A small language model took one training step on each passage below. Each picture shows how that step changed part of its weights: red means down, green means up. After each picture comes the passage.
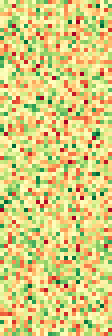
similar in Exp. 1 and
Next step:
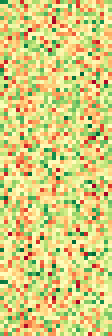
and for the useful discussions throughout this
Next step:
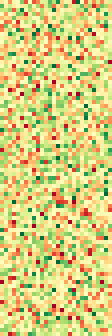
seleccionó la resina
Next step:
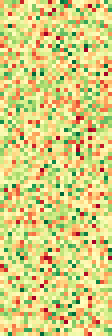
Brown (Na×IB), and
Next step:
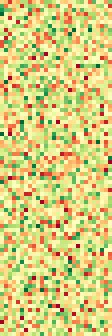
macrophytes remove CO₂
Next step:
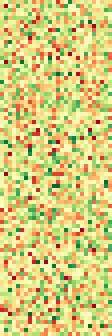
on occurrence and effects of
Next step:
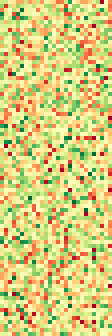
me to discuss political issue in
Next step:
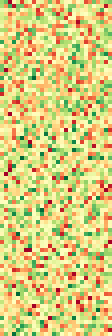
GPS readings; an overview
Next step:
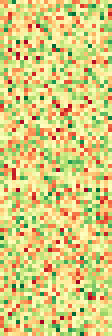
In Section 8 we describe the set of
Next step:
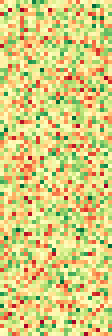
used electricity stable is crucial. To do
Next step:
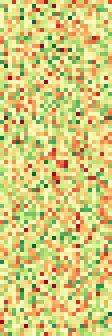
conference, news were published on the
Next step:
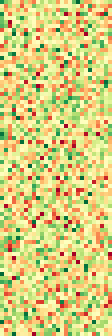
start, I reminded them of
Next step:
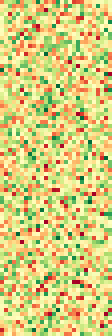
C). There is no national
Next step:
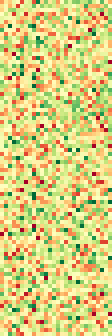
este trabajo es
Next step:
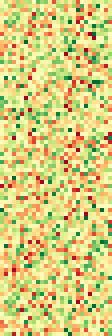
Y. S. Luh.
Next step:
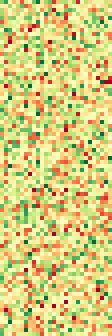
to the reader to verify, that abelian
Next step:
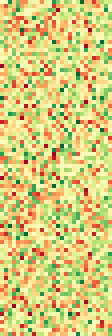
Hausner's Ratio
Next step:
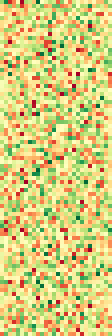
as part of the lab’s
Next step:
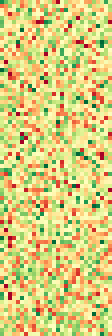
end of system time, denoted by
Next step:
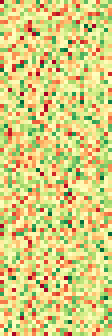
efficient treatment period was found to be 32
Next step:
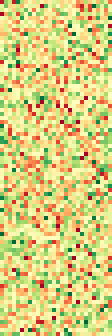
two solutions $\rho$ and
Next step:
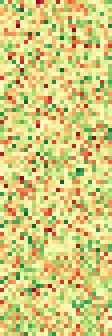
three factors at the last line of
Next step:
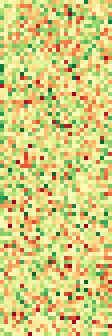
above, the researcher is obliged
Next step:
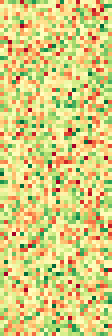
the commission of other crimes
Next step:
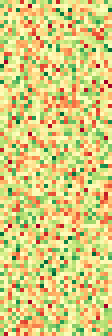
(0,1)$ is called dual
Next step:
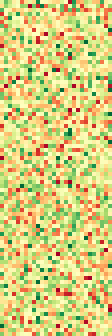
increasingly electrified, the overall
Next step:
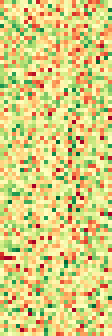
N$. A submanifold $\cL$
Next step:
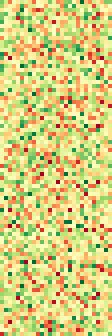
by many people due to its good
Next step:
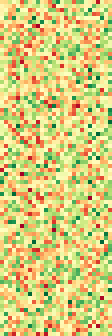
Results A total of 83
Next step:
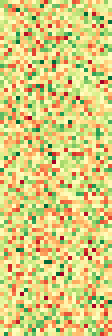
System) is one of the
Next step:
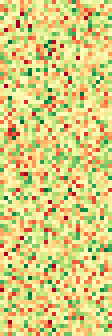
passing to the limit of the nonlinear
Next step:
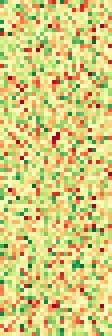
association method for joint localization and mapping of
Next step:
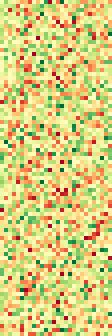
drug and dosage used this study
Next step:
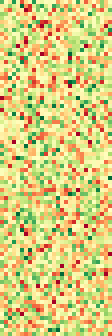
if it was for Lahore then
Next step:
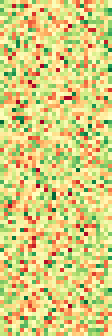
which can are exactly those whose
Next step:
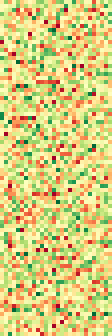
success rate and RSSI value and
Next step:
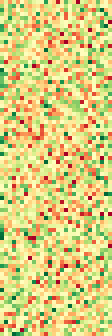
negative vertices from $N$ to
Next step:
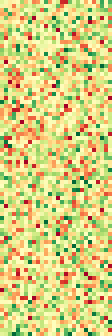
Assume that $N>0$.
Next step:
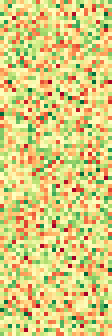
of vertical vectors $U\in
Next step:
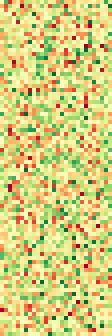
quality. As a part of the
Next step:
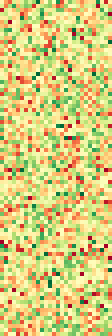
is straightforward to verify the postulates
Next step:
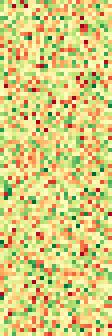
in interactive applications. 1.
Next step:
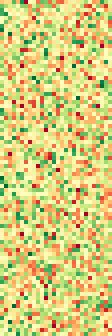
on the parameters $\theta$,
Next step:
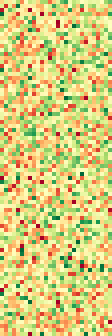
man and failure is nothing but a
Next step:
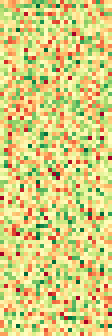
choices. The debate thus
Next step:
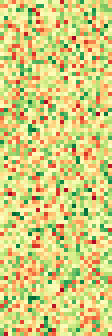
of expenditure pattern and associated factors. Data
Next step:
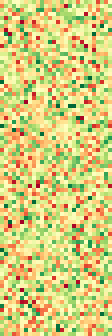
To complement this case study, we also
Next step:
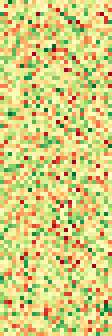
structure, *ex situ* protection
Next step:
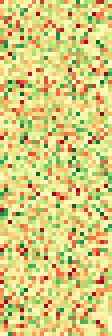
Revista Europea de
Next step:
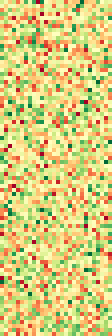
of a single quadric, either the quadric
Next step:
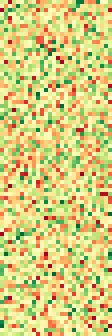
at high risk of recurrence
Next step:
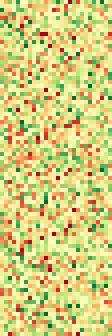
standard otolaryngological
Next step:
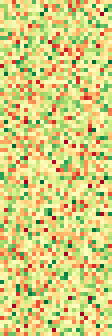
learning techniques. The focus of the research
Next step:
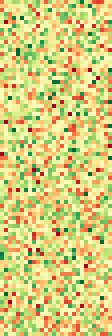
indication of functional integrity. In
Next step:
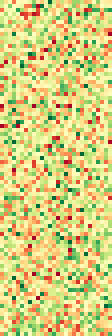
What is new about this liberal
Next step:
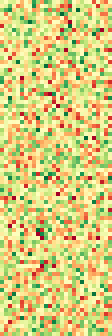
be related to possible coalition
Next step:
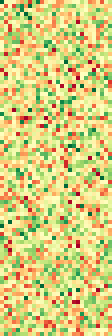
critical revision of the article for
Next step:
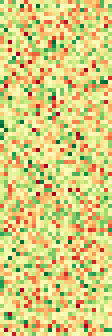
distribution on $F$, then its characteristic
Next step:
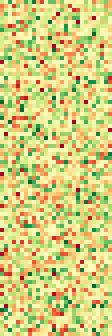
challenges of industrial TSSE solutions.
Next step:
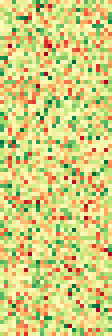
arm-related factors. Despite
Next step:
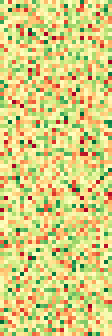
sodium metal and labelled with
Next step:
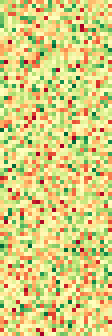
in dynamic real-world
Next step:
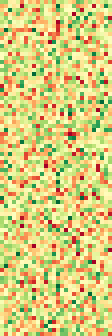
differences in types and locations of the
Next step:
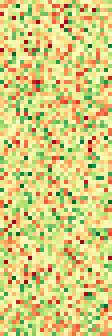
$ Then we consider the penalization
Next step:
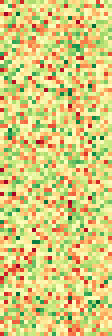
A. "Exhaust Gas
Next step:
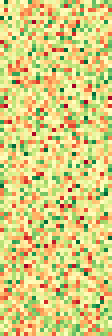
the Hopf-Cole
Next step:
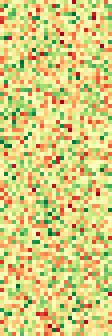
2019 at Obstetrics &
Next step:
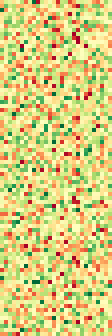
$\K \langle A\rangle$
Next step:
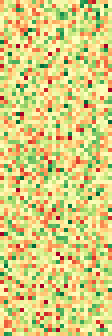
of Lake Hashenge is
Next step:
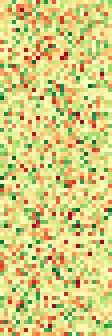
continuous \cst-bundles and
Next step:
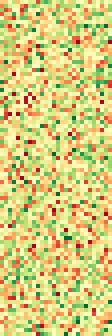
obtain \begin{equation}
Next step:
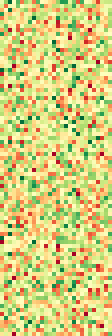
Sciences and Humanities,
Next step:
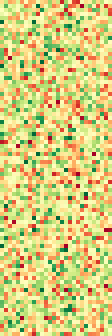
given by some extra human beings,
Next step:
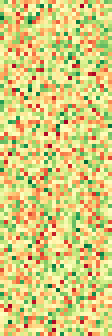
of links and joints and further applications
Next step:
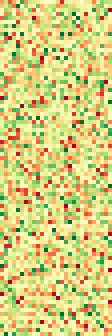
$\frac{\varepsilon}{2}$. We
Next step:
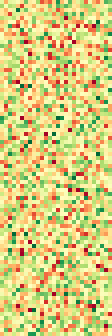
both English and Burmese
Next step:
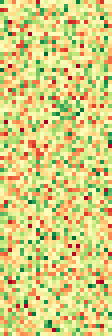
proposed algorithm checks the strength of
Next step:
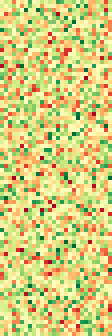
motivating information, sharing content,
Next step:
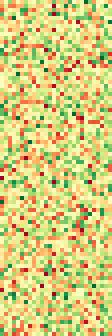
and targeted medical diagnostics.
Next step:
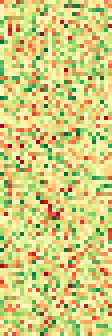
mathematical riches available to help our
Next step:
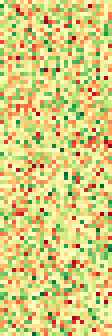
noted the difficulty in defining data,
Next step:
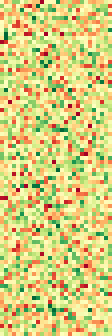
Industries. Thermal
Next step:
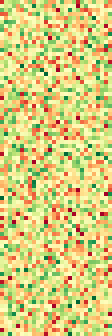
respondents were Yoruba,
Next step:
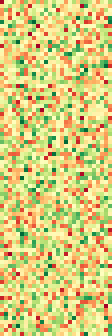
assessing how social media promotes
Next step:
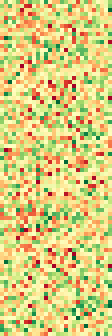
where a_i is the activity of
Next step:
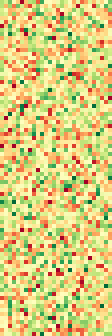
Very High 5. I seek
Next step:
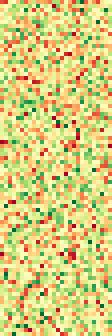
$X$.\\ The dual example shows
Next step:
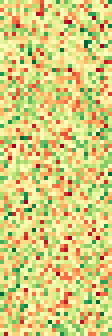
an excessive phase current or a
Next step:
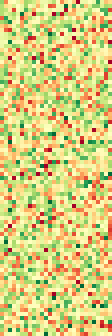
produced simultaneously from various countries.
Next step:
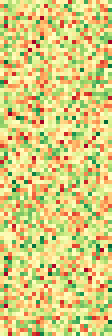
\end{equation} where the
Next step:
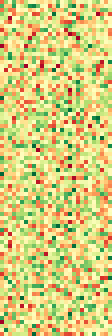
clear skin. - Excess oil
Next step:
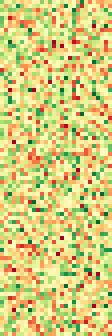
with lead-time. For
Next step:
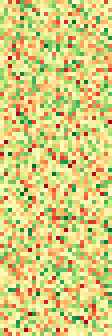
seen by little magnification and they run
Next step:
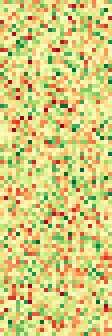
is almost filled with 70%
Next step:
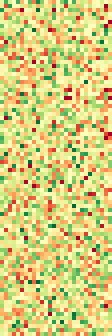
should be read, below, as meaning
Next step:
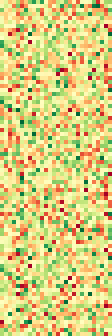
synthesise breast MRI
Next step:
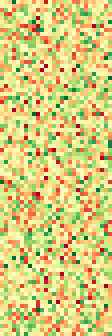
2). All data should be stored
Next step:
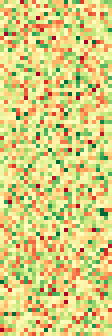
river that meanders through
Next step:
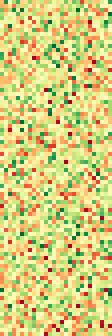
Self-describe [text
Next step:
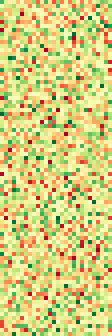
that the sequence ${\{<\lambda
